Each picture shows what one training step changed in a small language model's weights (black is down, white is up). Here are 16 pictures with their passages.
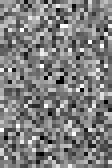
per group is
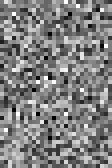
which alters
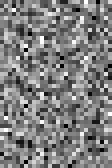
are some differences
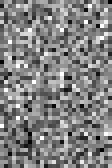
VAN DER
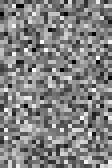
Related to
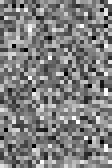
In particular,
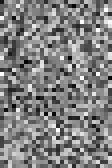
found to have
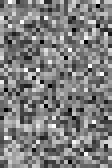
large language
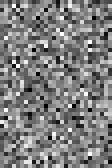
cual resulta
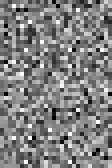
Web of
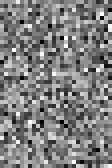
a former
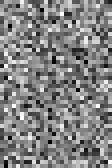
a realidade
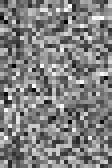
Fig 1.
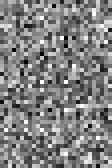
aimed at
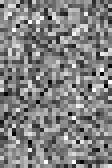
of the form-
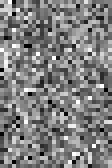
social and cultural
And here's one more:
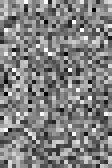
an innovative
